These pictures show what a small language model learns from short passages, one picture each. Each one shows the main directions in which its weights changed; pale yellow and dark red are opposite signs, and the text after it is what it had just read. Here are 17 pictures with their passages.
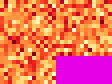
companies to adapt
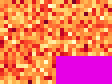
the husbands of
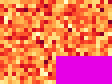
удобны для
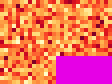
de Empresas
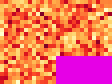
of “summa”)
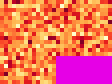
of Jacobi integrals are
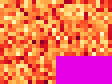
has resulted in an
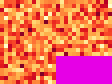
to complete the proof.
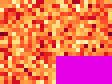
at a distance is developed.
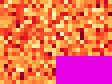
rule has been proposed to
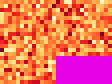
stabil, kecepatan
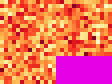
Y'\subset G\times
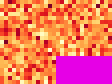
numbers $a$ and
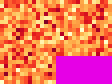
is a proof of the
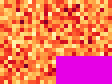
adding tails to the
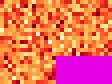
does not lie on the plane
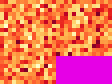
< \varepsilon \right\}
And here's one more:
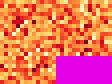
relation between solution of the
